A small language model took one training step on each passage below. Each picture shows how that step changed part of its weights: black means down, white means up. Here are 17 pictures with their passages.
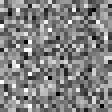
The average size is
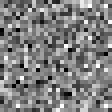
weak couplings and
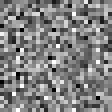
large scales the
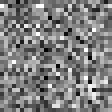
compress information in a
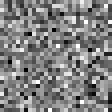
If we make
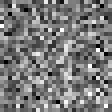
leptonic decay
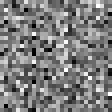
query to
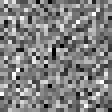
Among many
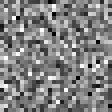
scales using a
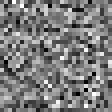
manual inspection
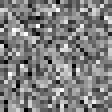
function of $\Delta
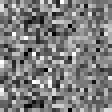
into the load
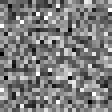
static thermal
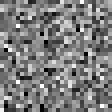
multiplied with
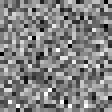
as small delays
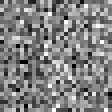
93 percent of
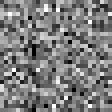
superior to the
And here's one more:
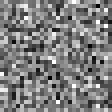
the plots the
